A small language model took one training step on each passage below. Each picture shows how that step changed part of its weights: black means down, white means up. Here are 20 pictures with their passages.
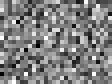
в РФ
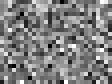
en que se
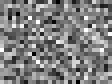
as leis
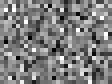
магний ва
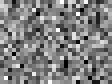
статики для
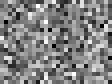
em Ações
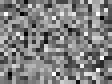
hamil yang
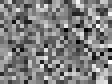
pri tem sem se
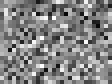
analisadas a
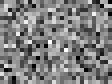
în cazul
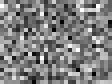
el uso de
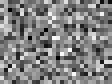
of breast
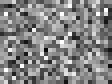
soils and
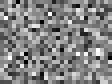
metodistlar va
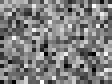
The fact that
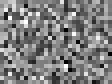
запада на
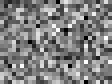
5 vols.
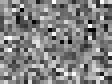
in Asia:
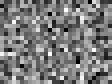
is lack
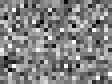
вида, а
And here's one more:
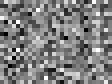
apenas com
